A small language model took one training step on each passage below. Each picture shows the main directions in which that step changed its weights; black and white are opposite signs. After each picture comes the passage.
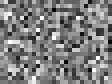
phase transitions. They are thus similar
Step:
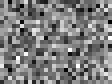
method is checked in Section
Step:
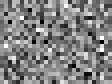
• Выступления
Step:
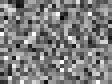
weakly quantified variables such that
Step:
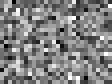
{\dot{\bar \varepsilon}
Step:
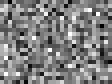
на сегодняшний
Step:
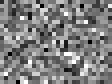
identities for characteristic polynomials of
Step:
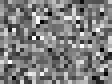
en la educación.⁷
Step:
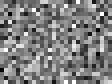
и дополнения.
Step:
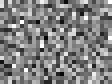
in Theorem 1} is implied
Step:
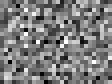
groups In Fig. 1, we
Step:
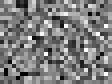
در صورتی
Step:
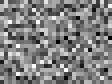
whose law $\mu'$ satisfies
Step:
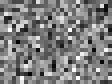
\er {}From the
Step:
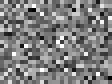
or $\alpha^{rm}$
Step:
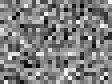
verkregen van een
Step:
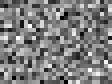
at indibidwal na
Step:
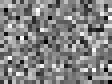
a Civilização do
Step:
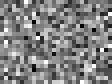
FSM model (Idle
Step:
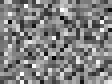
center (Navarro,
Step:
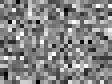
that the method is consistent and leads
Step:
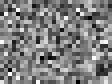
received a nice separate
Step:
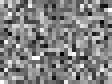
if $G$ is abelian.
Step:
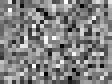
sifatli va ekologik
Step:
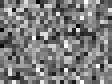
convergence in the usage of language
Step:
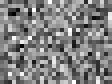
can apply part (ii).
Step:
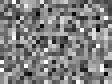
Physica C} {\bf
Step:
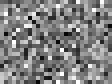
o Error Aleatorio
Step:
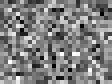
of population parameters. Out of
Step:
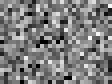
Islam berkontribusi
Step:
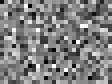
plane $P_C$, given
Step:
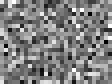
with $r\geq R$.
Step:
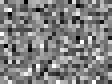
reales de abastecimiento
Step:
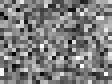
o‘qitish va
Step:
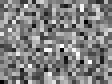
Ercilasun, A.
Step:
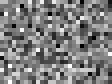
la política o la combinación
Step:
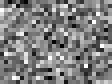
opções terapêuticas
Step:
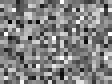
that the features do not depend on
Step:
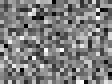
modernista no Brasil.
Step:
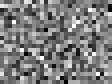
,\ \bibinfo {eid}
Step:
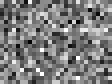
\newblock Reconciling
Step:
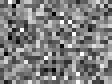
6-crossing tangle, and
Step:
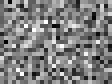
integrated optical *E*-field
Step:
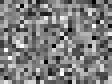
plot the RVs and model
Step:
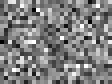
функцию отдельно
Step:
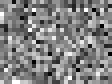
yarmidan ko‘p
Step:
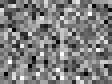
= \begin{pmatrix} 8
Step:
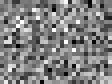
\bibinfo {author} {\bibfnamefont
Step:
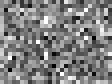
can decrease $x_n$
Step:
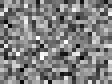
emotsional rivojlanishidagi
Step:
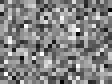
& Unseen speaker
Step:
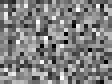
the number of critical points to the
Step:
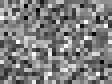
wel weer terug.
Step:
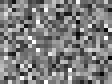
of the excitation energy,
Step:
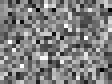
$N$ be a closed
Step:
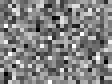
case as well. Then after
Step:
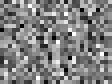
Using over 40 features in the
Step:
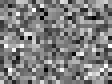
mathematical description in qualitative agreement with
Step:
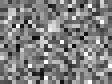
yaqqol namoyish
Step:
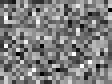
the empirical frequencies of the
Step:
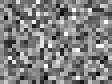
(UN Tourism)
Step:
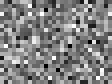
Euler's constant. He defined
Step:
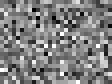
positive-energy part. Under
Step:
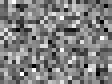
with the additional requirements that the
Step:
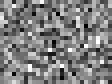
turi uchrardi.
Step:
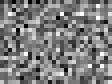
pion interactions in the target during the
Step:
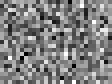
the $exponent$ of
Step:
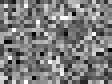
the correlation parameter restricted to the
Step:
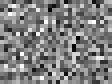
to formulations in which a single
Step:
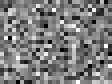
dans le flux de biens et
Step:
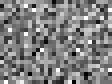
of Bern, Bern,
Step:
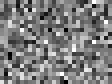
anʼanaga mos
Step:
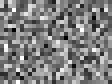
by the invariant representation of the
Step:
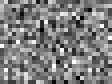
string. It has been proved
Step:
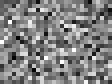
силой, а также
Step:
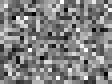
been made in a short period;
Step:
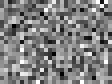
is with the Institute of Mathematical
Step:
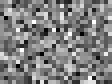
the vector-vector transitions at
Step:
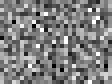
$\qquad l$ & $\quad
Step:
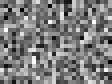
the particles' quantum numbers could be
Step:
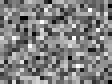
парадигмі були
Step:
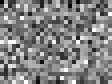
these matrices. But the algebraic approach
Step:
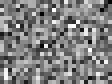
is also closer to the initial
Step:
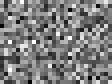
mean occur primarily in the direction
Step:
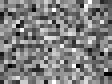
}}G\mid F_x
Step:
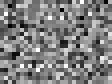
On the other hand, if the
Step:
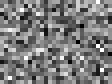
hypothesis testing problem (attained with
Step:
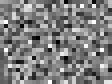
to assess the fracture resistance
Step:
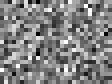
This letter reports on first
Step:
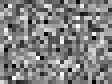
cuts provide a confident sample
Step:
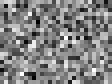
the geometrical growing network
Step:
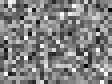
and the Mediating Role
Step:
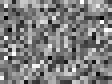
positive Radon measure on
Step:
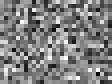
\left( su\right)
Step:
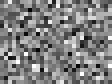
to Legendre polynomials in
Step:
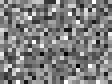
transformation of the Lorentz
